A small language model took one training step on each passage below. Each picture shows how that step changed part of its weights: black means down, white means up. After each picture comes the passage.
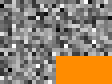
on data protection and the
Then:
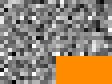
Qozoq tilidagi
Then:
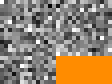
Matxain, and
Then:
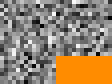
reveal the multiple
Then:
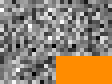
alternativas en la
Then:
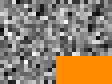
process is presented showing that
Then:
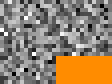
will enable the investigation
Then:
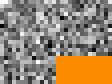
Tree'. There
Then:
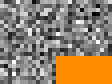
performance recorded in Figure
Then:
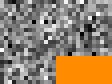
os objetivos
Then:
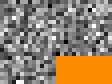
transparent to the
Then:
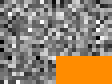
improving combustion
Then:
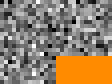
theoretical and practical
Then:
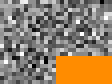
starting from a Fe
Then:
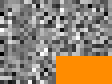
costs. It will
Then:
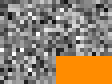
Furthermore, different
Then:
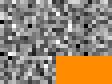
Vihar University,
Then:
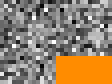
"the Critical
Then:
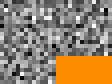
the refractive index
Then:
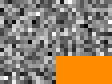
Uniform Computer
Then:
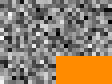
de uma pesquisa
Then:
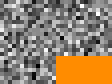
la UES y de
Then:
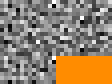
accurate and consistent). For
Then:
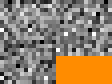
Sollicitation de
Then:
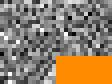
for which there is a large
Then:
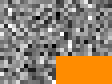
this picture, as
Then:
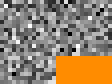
order to accomplish
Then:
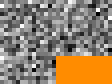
patogênico de
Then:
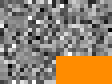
model prison that was
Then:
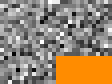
{\bibfnamefont {J.}~\bibnamefont
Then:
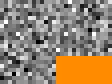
Special Education*
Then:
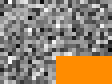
yordam beruvchi
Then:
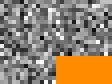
Using the parameters as
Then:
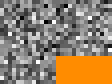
p 1 Sex,
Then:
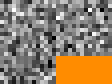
e publicações ao
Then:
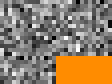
\langle V \rangle =
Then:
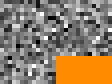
7: Calibration
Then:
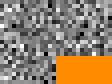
the nonrelativistic theory
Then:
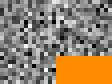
the key caveats
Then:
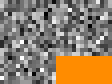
include: - Enabling
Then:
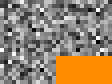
LDB N°
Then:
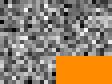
the color triplet
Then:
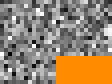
multi-factor framework
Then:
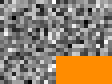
to see the transition from the
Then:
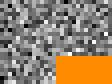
coefficient and smaller
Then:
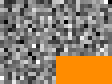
Fermi surface from lower
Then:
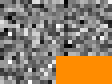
are worthwhile
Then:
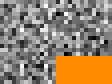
takes into account the
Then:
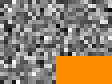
interfaces and characterized
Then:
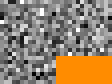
the opportunity to secure
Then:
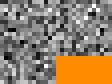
edition. Edited
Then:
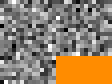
stochastic numerical
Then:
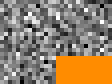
at the same time including a
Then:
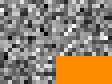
as a middle
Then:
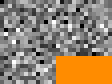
identify new compounds
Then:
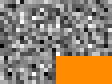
[23]. Resistance
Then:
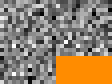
y sus alumnos
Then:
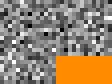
lie in a narrow
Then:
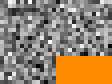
the higher-N result was
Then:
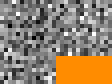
When the difference between both
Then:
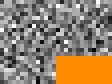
which divide into
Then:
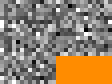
R, Clivaz
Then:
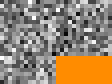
in the level of output.
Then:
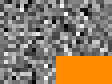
recently been given by
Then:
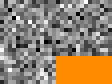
matrix. Note that in
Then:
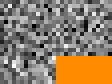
a suitable unitary
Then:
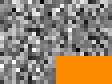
in a food desert
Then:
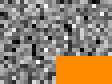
bonding information have been
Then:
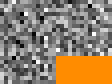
NewLab$ 1
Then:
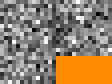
constituțional permite
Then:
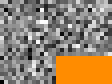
a first order correction to
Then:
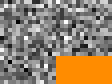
for "new" teachers,
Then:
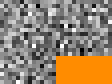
solve the inverse
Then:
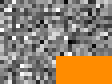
with metallicity,
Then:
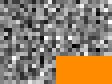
plasma spray
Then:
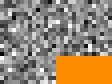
Photo 13.
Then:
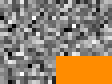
phase connectivity can be
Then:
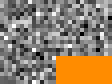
the effective shear
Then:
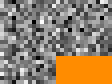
buenos momentos e
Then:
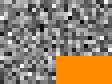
- Huizinga,
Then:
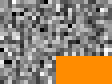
rates increase monotonically
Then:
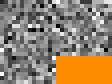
particular death. But
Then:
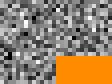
cuestión de
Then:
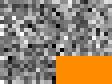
them. While stress is
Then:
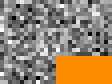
state. However, if there
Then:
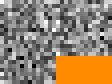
I. Bloch,
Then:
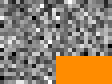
the quotient
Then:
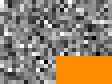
($Q$) can be
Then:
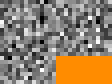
displays}}, Author
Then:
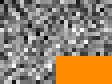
it achieves a balance
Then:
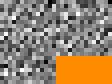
in attività
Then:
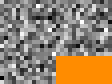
estudio también
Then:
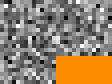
model of the simulated
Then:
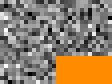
of null tetrad
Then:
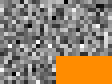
the height of the
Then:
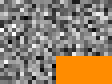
probleem van de
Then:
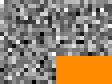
хворих на
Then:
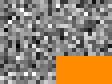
15 SECOND
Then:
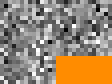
obtained results make it possible to
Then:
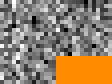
above fields as applicable:
